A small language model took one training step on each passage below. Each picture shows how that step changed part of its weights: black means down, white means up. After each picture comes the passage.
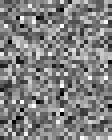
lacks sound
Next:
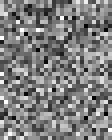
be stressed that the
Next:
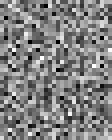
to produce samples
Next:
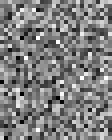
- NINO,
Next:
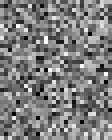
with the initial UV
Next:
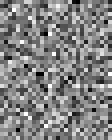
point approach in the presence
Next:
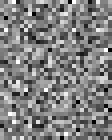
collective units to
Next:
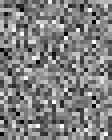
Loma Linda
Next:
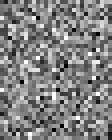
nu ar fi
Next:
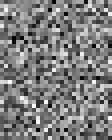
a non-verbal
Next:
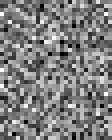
the asymptotic
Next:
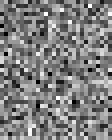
one output, and
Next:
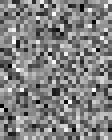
trauma such as
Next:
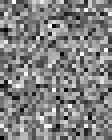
le début de
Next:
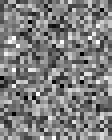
plantas da mata
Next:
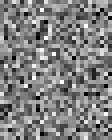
Thus, validating
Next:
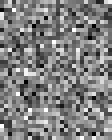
Cys $\log
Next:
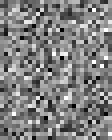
according to the
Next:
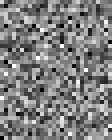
the educational process. The
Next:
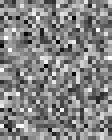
give satisfactory
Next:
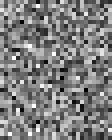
and contribute to
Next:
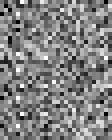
la posibilidad de
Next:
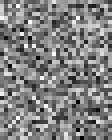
scrisă prin care
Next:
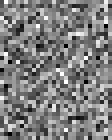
answered by the
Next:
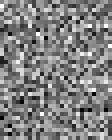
quadratures. For
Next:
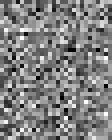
{\partial g \over
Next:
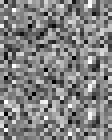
on the ordering processes
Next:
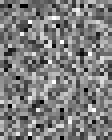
can also be seen as
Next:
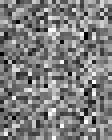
и кратким
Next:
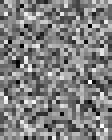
1 CAP /
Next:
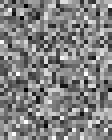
films and thick
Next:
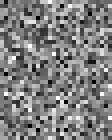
and a transition to a
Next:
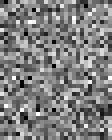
is fundamentally
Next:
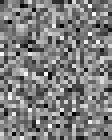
axis thanks to
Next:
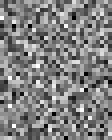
face several
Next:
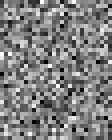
consume food. The
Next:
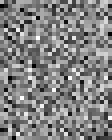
real-time and
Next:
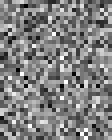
*Lo ideal
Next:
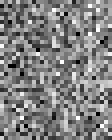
that is: (a)
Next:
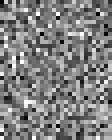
mosaic of
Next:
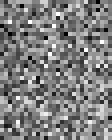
Gr1, we have
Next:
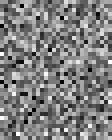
a NN model to
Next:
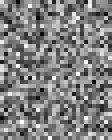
the largest periods of
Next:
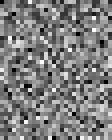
degraded under
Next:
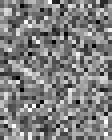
history evolves
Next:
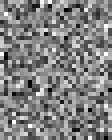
Al comparar estos
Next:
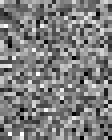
journals favors
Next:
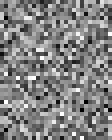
for fixed a . However
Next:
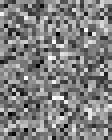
the initial state of the
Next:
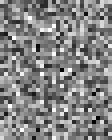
and experiments in
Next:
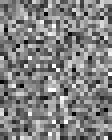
thus applications have
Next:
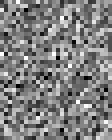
source association.
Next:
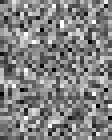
base ai dati
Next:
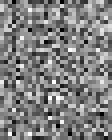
within $\{\alpha\}$
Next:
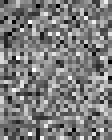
zowel als
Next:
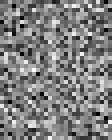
qiymati va
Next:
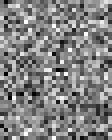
in *Proteus
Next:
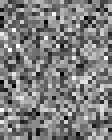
section VI.
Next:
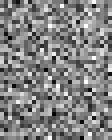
танцю в
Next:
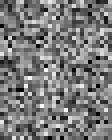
K04, where we used
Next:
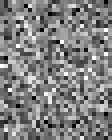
va xarajatlar
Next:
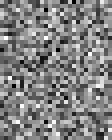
$\sqrt{S}$ for
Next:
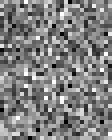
confirm this, we
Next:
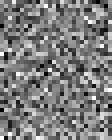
el Bulli.
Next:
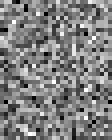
is shown as a gray
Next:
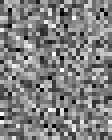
and ideological factors
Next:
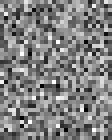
be discovered by the
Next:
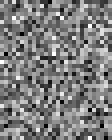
between NAOI
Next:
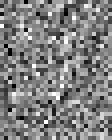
showing aspheric
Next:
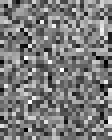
поведение и
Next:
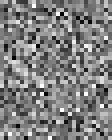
saw mutual
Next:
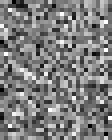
axioms of
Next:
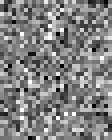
(\omega )$ is the
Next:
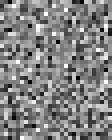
Axir odam
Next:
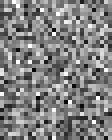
como decimos, las
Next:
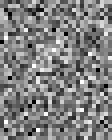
Menisklar va
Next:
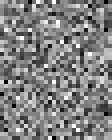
carrier generation rate
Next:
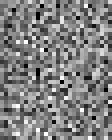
electric field radio
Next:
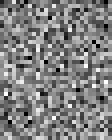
deixará de ser
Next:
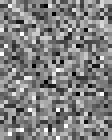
to its robustness
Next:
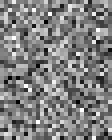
include the obligation
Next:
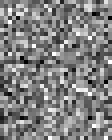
contact surface of the
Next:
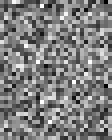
the dipolar field
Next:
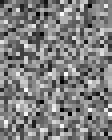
the surveys at the
